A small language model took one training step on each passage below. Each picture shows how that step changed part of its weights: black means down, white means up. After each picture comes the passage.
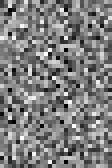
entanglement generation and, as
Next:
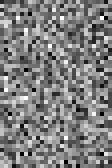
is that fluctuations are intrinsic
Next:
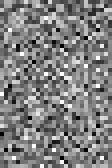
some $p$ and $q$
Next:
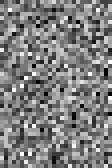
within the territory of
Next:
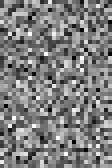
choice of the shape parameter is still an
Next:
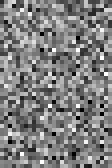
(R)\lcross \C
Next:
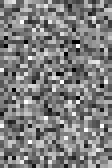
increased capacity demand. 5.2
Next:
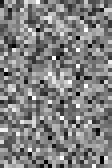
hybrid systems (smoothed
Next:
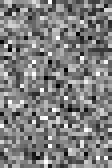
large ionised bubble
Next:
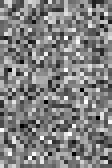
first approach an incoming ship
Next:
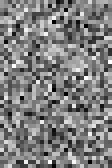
bottom five codes can only have
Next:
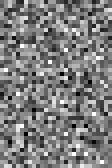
stage (Respondent
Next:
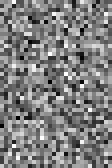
by the underlying image synthesis
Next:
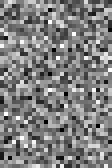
less than one. In these models the
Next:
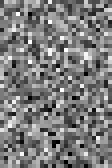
experiment, a total workload of
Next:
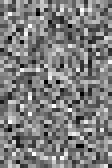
site, yet it could not
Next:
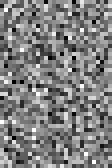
and internalize essential physical features
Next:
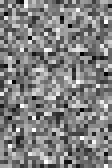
native logic and observes it
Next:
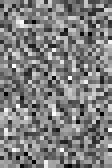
be borne by a firm
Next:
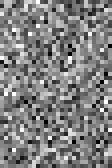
blood and oxygen from its
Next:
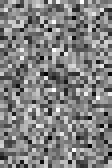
but no system is perfect.
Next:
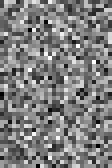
grafts 1. Introduction
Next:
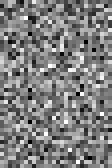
news (Hodson,
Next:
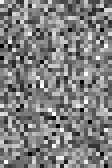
obvious solution to this problem. If
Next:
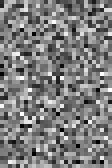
after a time $R/c$,
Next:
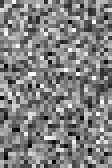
without appeal to any external
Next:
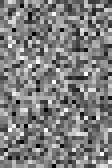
approach has been criticised by some
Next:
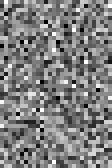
value of the energy of the
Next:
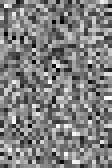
the continuous and discrete toy
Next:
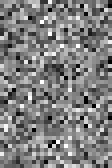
simple, genuine self against the
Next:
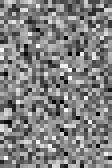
lower $T_c$ component has
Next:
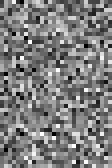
devoted to terms and
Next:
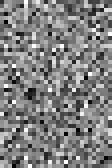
is a popular open-source
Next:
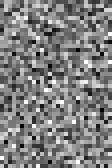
und *S. dali*
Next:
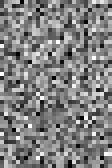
of \mbox{$\Delta
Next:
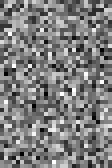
covering the period from
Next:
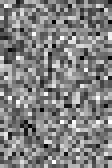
the clip error accumulation problem
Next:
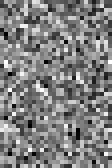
disease and shape their expectations for
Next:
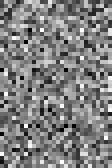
matter within the galaxy. At each simulation
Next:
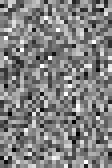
wealth distributions of firms. We
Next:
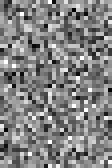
Friar Durán
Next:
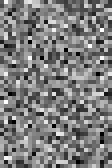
fraction is nearly linear. Moreover,
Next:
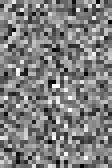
for physical fitness, but
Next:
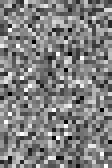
b. Externalization The
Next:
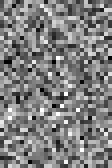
fatty acyl chain (see
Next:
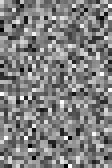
derivatives that tend to
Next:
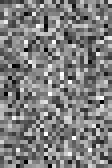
curves are analyzed in case of
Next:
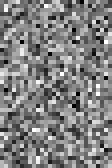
National and International level to fight
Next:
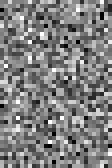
Snapshot date
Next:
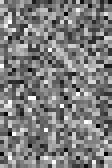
experts unanimously
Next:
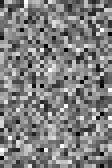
solution found so far have been generated.
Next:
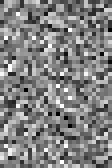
project, namely, Research
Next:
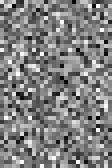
in the next subsection.} Note
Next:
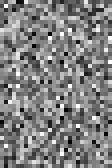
a 150 m long optical
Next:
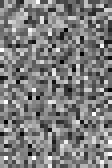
domains - Movies and
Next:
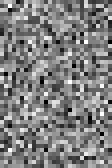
poor documentation in our health
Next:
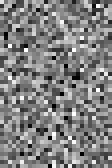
in all the different polarizations
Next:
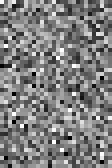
in Figure 1 is presented. The full
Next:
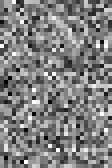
IF by self-citation.
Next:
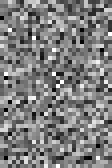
literature mentioned above. However, the
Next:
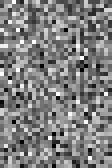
interfaced to a full
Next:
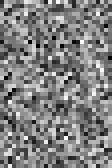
position. On the contrary, the
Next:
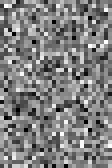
the signal arising from the bulk of
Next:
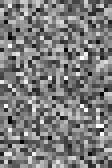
are not dominated by the lowest
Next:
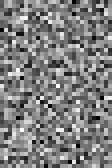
consisted of 3 factors. The
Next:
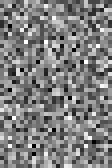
damping that separates the two
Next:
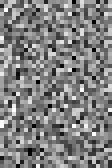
and advanced training of scientific and
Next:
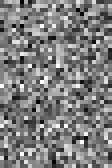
physicists on the states of the
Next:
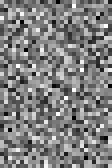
symmetry. In this case the scalar field
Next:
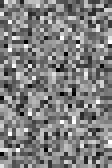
data cover 1.1
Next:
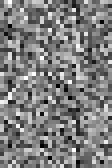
modalities, involvement of
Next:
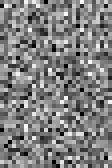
with diverse perspectives. An
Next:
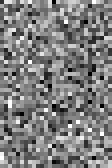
(DTMEs) have an
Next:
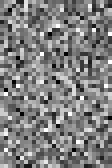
send a notification if the
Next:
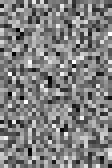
to send them to school,
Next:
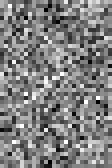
fuzzy set theory and related
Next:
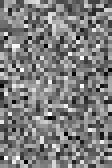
content is subject to the same level
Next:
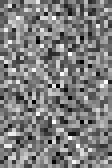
yet their utilization, particularly among
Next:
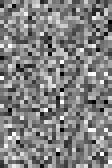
self-interactions -- attractive
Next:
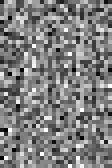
Adam MA. Factors
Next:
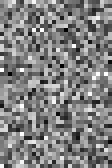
studies comparing EIT to CT
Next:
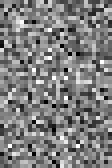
be charged at home,
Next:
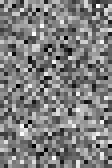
induces monocultural
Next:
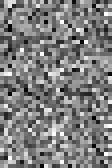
from the rectifier was about
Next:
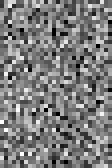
from the mother, then a
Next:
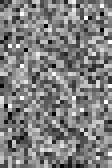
Chun Jiang and Li
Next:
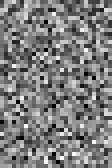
applied.) From the
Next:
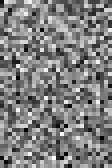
wave function diagnosis. We study
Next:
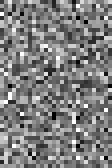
events, Michela
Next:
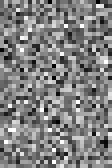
2 Analytical procedure 2.1
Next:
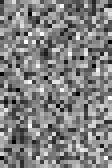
Research Of Lime Based
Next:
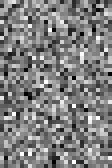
within the media system. In
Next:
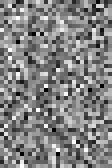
hr for the coupling between the central
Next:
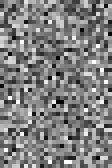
perceptions. Desired
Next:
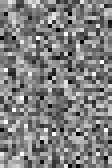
Section~\ref{sec5} is
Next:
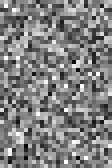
reducing the stigma around
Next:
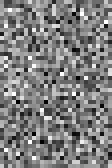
to produce new links in
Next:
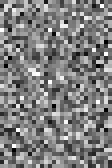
and ionizes the nearby
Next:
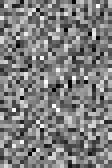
of the bacteria.
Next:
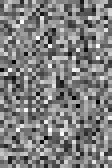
of PAN composite. This
